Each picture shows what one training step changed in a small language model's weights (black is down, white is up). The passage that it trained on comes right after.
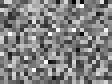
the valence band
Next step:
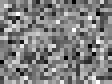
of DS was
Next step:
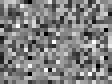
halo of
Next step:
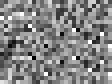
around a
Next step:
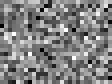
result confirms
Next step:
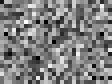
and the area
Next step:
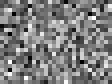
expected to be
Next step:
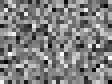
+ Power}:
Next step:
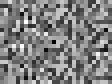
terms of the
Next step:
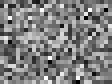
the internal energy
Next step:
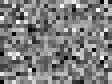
others on the
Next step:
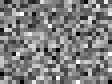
in addition to
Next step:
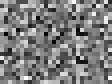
important area where
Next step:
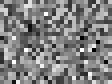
has in the
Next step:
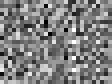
The masses of
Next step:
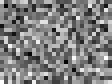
representing two
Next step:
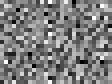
factorization approach,
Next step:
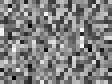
provide 28
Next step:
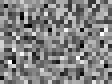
moment, one
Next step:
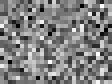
force in
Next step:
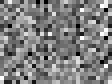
specified in
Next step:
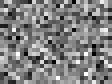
a Fano
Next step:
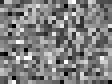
of $\Delta t
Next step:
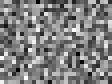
respect to different
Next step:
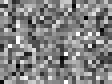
any analytical or
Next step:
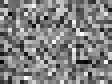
it has been found
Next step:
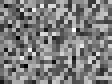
equation obtained from
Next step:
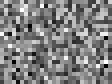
resulting in
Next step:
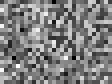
to derive the
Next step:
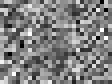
the fourth
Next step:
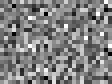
nucleation temperature
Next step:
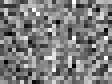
represented as
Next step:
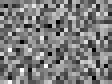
Although there
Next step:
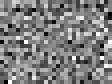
do not show the
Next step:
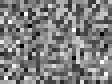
value given in the
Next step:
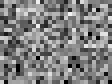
the highest
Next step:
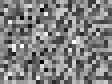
energy of the
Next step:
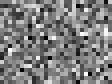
magnetic field energy density
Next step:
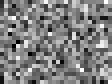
distinct from
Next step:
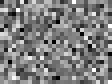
we found for the
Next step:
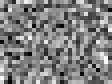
By using equations
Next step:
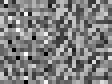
were also included
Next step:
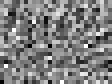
this section with a
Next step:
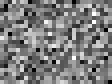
for an overall
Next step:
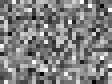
long dimers
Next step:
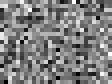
that expresses
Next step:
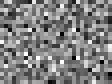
a Kerr
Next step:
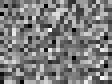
Also, the
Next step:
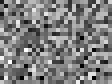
are observed in the
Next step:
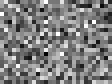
1 \leq q
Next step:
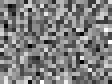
corrections to the
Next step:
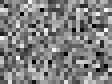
shows strong linear
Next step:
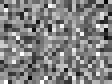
case, we find
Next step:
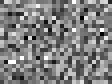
of geometry.
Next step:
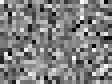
indeed is
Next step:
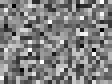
well below the
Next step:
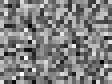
means of
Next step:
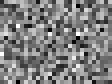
line with the
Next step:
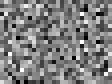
optical cross
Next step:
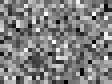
will use the
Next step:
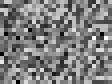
the string
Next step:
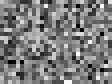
the influence
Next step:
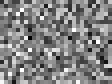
which preserves
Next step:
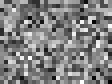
in the process.
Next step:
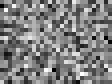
the starlight
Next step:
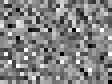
have analyzed
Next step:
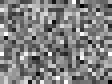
to the interaction with
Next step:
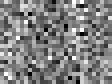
large $L$,
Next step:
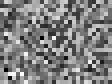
the number of
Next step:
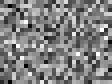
enabling a
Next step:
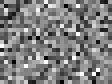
$K \rightarrow
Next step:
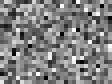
a large scale
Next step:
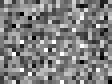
function of parameters of
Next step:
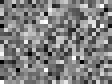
indicating that these
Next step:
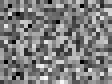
surrounding and
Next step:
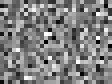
simulation has been
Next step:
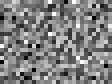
scale factor, and
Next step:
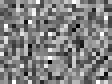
functions with respect
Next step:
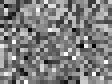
$T$ are
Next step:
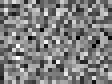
arise from the
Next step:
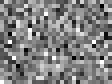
will be discussed
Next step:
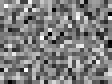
domains or
